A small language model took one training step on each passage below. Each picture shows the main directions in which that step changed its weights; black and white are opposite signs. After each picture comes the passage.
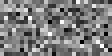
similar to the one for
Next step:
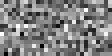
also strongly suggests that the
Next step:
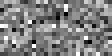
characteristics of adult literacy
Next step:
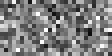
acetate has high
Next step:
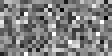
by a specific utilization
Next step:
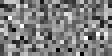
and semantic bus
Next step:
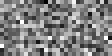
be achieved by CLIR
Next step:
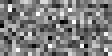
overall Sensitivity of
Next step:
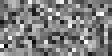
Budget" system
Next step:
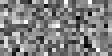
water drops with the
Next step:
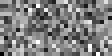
it the ability to
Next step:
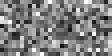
The relevance of the
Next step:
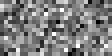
indicating a good fit.
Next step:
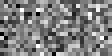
service and by removing
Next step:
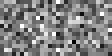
C}$ models, and
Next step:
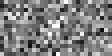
to the differential conductance
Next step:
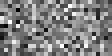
This drift control is
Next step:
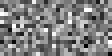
$\Sigma \sim
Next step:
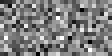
University Press, 1995
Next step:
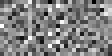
computational domain for Au
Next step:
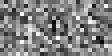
at the same time,
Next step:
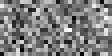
we consider the range of
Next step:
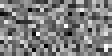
probability of succes has
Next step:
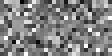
are an important part of
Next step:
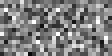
based on iris
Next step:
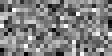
intensity of emission at a
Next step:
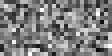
and dissolution rate for
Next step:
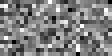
highlight the reason and motivation
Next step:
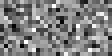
T^4$ becomes
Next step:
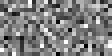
charged lepton. In
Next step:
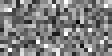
show the comparison of the
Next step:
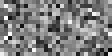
and consent forms from
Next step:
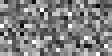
which compensates for any
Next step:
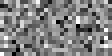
the statistical and total uncertainties
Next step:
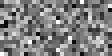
fermion system, a pure
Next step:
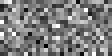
with their physical,
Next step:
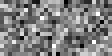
the responsibility for our
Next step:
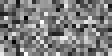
respectively. Stride length
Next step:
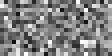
is a one located in
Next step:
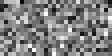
convolution using the
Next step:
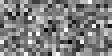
to assess the validity of
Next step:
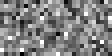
the quality of life
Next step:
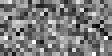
each lightpath.
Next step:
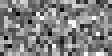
artificially varying the
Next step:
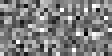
the various pipelines
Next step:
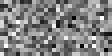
with random orientation relative to
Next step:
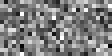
mentally and
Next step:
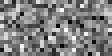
performed (Figure 8).
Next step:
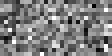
dengue infection
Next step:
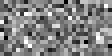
in these fields, it
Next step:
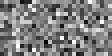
plot a $\propto
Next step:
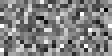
by The RHS of
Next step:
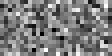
that the spectral shape of
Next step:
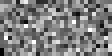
not remarkably change the
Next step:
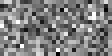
with pre-column
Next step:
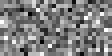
markedness constraints. On
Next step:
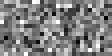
all deformation states.
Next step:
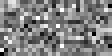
u$ transition and the
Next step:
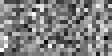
service (PPM)
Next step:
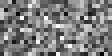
moves; \item
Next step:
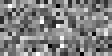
possible correlation between the
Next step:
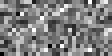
a maximum turbine
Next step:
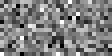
on all mental and
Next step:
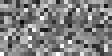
the relativistic
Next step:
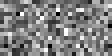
a sufficient number of
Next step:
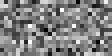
is the Fermi energy.
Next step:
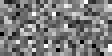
data protection regulation that
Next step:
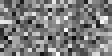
Government Medical
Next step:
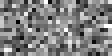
globalized contexts.
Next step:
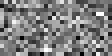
Bob to design a
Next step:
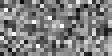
curve while using the
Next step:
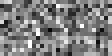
circuit simulations. In the
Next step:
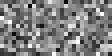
We note that although this
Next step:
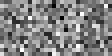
for Marine and
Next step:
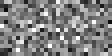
energy scale is taken into
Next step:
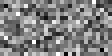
the fundamental challenges resulting from
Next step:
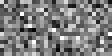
at low pressure. Under
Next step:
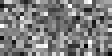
analysis would become highly
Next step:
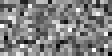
results obtained for Models
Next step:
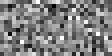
test as well as regression
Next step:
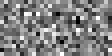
in person or through legal
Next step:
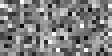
and a full detector simulation
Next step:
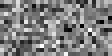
reflecting the traditional knowledge
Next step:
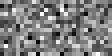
contrast and $\theta$
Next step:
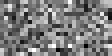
of terrorist
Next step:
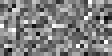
between the incidence rates
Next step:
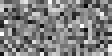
discussion of these issues see
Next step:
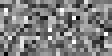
3 months, starting from
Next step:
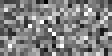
competent human resources.
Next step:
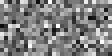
decrease in G' values
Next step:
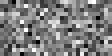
the other hand, the
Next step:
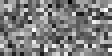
of the degraded
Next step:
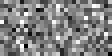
for the star spin,
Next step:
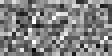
politics of
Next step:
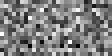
specific setting and only for
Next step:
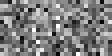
it was found that three
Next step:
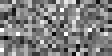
width. As shown in
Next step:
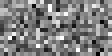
numerically-fitted spectral
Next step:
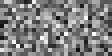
In conclusion, we have
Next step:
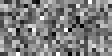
the overall prevalence
